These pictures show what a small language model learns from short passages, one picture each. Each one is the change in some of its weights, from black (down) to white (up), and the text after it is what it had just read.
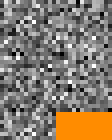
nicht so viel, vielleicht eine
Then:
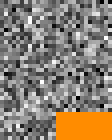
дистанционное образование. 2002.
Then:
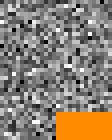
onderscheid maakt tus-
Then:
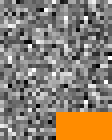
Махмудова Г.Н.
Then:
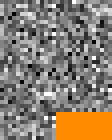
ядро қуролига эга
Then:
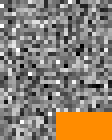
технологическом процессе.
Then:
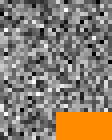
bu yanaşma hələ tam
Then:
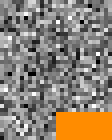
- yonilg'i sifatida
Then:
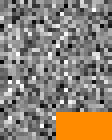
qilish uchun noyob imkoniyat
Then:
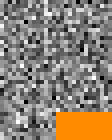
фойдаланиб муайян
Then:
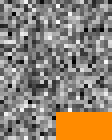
sin firma la segunda). No
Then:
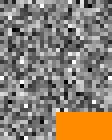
diversité des systèmes
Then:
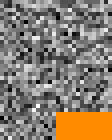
tasdiqlash; - ishlab
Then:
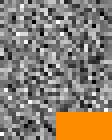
ягона эрк иродага
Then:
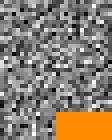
tidak lengkap pada aplikasi
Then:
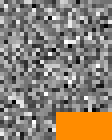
jesionu, grabu,
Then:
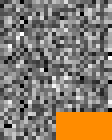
виховання залишаються
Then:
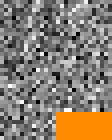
использования в работе,
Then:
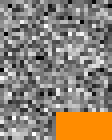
8ª e 9ª classes
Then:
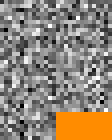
Sale per prima le scale.
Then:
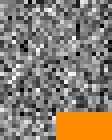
ta‘lim standartlari asosida
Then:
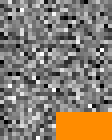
desesperanza. Tabla 4.
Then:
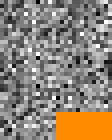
eletromagnética é a
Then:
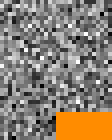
un sistema de gestión de
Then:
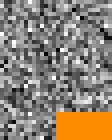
if this Belgium were in
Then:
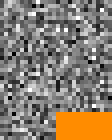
и для ткани крыс,
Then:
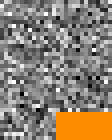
sociales. - Ofrece un modelo
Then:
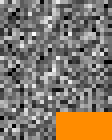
Usmonli turklar bilan
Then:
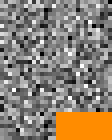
au changement climatique qui permet
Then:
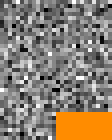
учащихся, духовной
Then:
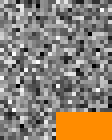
natures et des approches, la
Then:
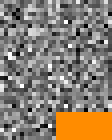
konstruktor kabi bolalar
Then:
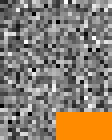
XSS скриптлари.
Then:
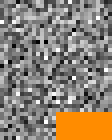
introdução, na revisão da
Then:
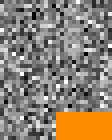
Zinc en una población de
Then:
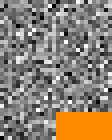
низолар, ажримлар)
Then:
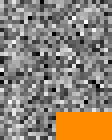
analistas acredita que o
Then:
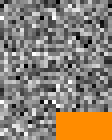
primer se odnosi na punu
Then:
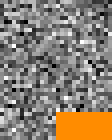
ular tomonidan egallangan
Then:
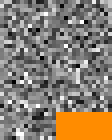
y facultades, a su
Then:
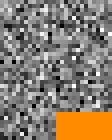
та забави* – засоби
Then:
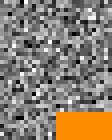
masuk kategori sebagai
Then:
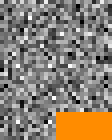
solução foi utilizada na duplicação da
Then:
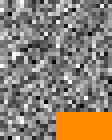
place par l'Etat,
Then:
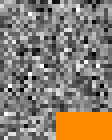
Каждый девятый
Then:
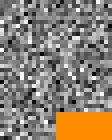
14-17 septembrie,
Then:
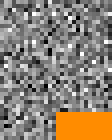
Namun, jika masyarakat
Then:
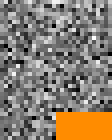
обліку і оподаткування,
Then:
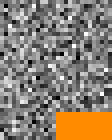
Nukus shahri nisbatan
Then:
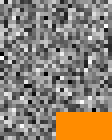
of Students of Secondary
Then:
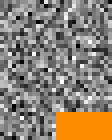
genomen door de Hoge
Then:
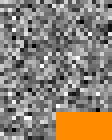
en una categoría obligatoria
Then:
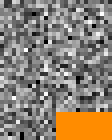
cómo estos niños y
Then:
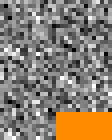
proposals and practical
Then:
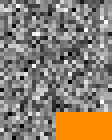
block circulation and lead
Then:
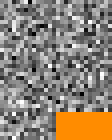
sí mismos. En el caso
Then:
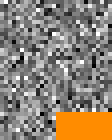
menejment tizimi.
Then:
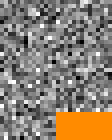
Edileuza Carvalho.
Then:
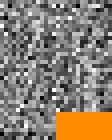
органического вещества.
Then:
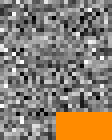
M., Narimbetova, Z.
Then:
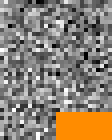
Matthew Arnold,
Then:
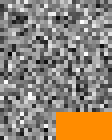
in ihrem Schulumfeld
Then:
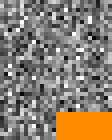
неподвиждането на
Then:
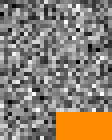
emitir la convocatoria del
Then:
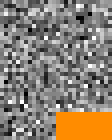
al., 2014). La literatura
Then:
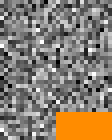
qaramay rivojlanayotgan
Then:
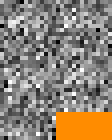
untuk pengembangan bahasan
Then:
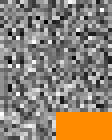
bolalarni nutqni sust
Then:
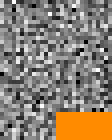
Kontemporer**" memiliki
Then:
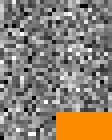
así, *postulado* de
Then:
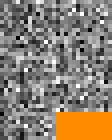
которая должна
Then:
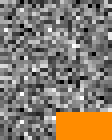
samaradorligi tahlil
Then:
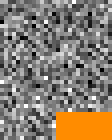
autonómicos de toda la
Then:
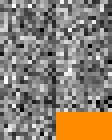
es mostrar que ya existen
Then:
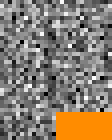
многонационального родного
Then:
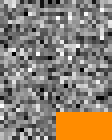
contornada eticamente, vez que
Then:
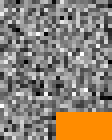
Paulo, antiga escola
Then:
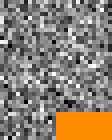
vía la identificación por menús
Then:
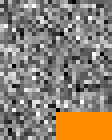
proteção da vida; dispensa
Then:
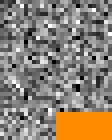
responde com a vida tanto ao
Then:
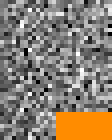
ва кўкариши ҳарорат
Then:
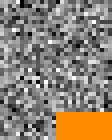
Natural (GN). Em
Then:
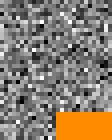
Freqüentemente o Tribunal
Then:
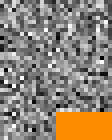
estos recuerdos en la trama del
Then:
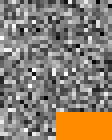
meri nanašajo na
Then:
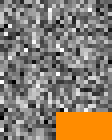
Reytingdagi ballari
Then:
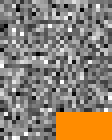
prácticas, lo que limita su
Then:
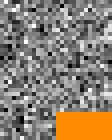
eng boyi va obodini
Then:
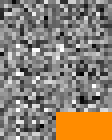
образованию одаренных детей,
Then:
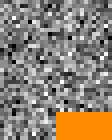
unsere*. Leipzig:
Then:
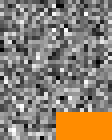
of consent/disagreement
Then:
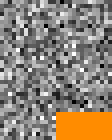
um autor de enorme complexidade
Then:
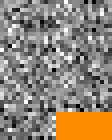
menos trabajo. Extrae
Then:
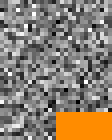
de grandes ocasiones
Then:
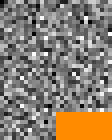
Определить ребра,
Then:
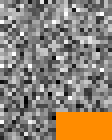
– administration fiscale et
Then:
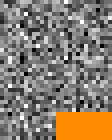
жизни без всяких
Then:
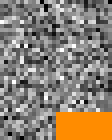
Solok Selatan, Rimbo
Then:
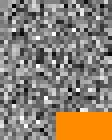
so'z va iboralar:
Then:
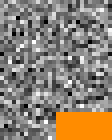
pada alternatif 2 sebagai
